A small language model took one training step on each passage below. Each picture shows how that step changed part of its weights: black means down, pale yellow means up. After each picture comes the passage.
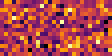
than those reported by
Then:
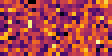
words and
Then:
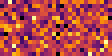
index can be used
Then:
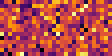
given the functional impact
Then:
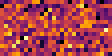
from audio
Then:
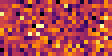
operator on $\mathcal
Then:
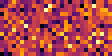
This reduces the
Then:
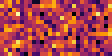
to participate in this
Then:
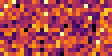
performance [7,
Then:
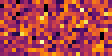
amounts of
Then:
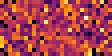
steeper than
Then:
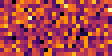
angry at
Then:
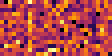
sketched in
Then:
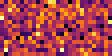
materials if they are
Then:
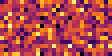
is placed as
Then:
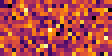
chains are
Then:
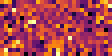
transport in
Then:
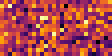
group languages
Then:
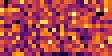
the Poynting
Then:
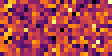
our setup and data
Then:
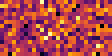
lesions like
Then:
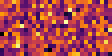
the analysis of heart
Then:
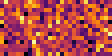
transient process does
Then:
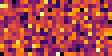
legacy, and
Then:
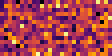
\overline A
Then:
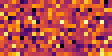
only basic physical
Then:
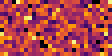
we investigated
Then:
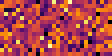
culture. We
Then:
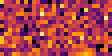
upwards with
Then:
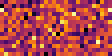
since both have
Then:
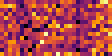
procedure does not
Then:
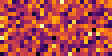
mental, social and
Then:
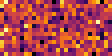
to treatment.
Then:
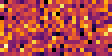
confirming the
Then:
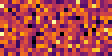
achieved her
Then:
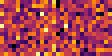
large gauge
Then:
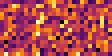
technique is the
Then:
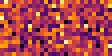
tool, which
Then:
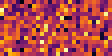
physical insight.
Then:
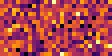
this gain in
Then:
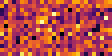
formal consistency we
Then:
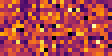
the direction of
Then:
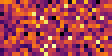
- **Winter
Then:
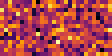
production to reach
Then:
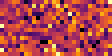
do not spot this
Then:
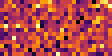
efficiency is not
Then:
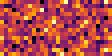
retweets of
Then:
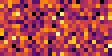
in the Dirac
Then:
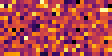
will entail solving
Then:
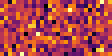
particular. This study
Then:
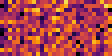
and internship
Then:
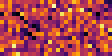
that cleared the
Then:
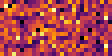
monomer with
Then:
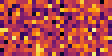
of NBERT
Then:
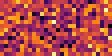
were scheduled
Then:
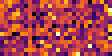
in the theory of
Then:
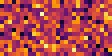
large values $d$
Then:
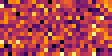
universality is
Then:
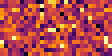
prediction can be
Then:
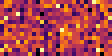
to walking.
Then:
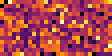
the growing cake
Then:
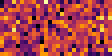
bird image
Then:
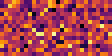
types of errors
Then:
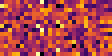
as axion
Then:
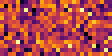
role that PA
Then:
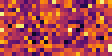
study the behavior of
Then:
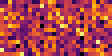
as a function of
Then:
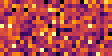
about adjusting
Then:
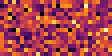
same voxel
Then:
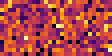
and rapidly
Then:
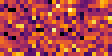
we implement the following
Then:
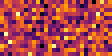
data, which shows the
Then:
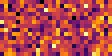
Metric Tons
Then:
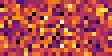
i.e., when
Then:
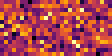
all elements of
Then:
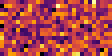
velocity at
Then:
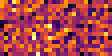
of C/T
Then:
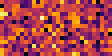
analysis, a key
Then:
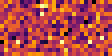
reducing more complex data
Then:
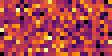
was performed using a
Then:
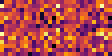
provided to the
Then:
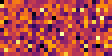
tested directly during
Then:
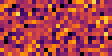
of a wave
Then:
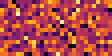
are a part of most
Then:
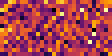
extractor and
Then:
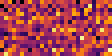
break down
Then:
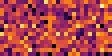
the so called
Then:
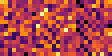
by resolution of a
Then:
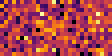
specular reflection
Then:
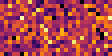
4. Lin
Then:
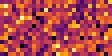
the task and
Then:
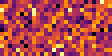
learning process and students'
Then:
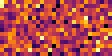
flagged by
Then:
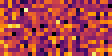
can produce a
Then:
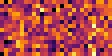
That is,
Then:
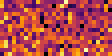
of such a generalization
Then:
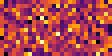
the OSA
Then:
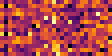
In this point of
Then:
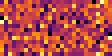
scheme. We
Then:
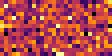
there need only be one
